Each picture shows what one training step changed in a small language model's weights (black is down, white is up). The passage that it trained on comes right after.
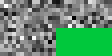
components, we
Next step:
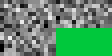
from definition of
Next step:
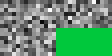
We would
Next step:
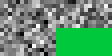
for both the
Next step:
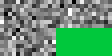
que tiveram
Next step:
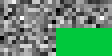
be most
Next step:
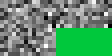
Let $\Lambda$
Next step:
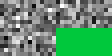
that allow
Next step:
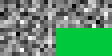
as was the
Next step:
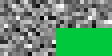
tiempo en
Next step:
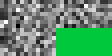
such as number
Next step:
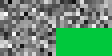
marea en
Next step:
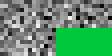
$$ from which and
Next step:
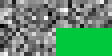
local coll.
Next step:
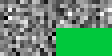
well as with
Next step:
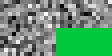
this notion
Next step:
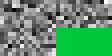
yer alan
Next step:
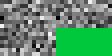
edges of the
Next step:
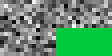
and where $ =
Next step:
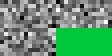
y estar de
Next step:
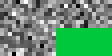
outro lado
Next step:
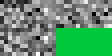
In fact,
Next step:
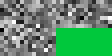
the basic
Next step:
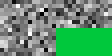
the fusion
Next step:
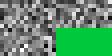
on a set
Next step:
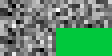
the difference
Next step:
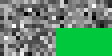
deduce that
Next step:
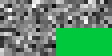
and every $f
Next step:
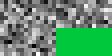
operator as the
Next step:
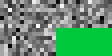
know the
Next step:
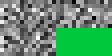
as causas
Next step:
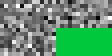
two equalities
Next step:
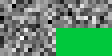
a suitable
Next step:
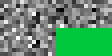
groups have
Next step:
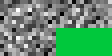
relation for
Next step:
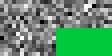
dimension, for
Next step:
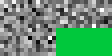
In this case,
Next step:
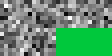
means that each
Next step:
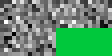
result that is at
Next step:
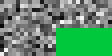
admit an
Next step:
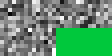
be the complete
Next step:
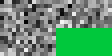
this paper
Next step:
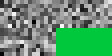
por sala
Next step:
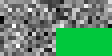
representation of a
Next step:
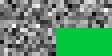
view the
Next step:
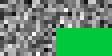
there is a
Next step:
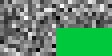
families of
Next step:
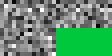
with a bound on
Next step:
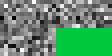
process of solving
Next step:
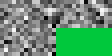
Let us first show
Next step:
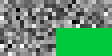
the reader
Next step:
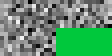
requires a
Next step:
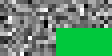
we recall
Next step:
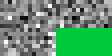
mica delle
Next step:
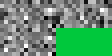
let us set
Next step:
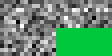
program for
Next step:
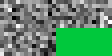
optic and
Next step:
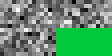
da questo
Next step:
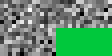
online via
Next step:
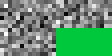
of the measure
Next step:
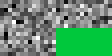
the Moser
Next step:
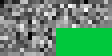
to account
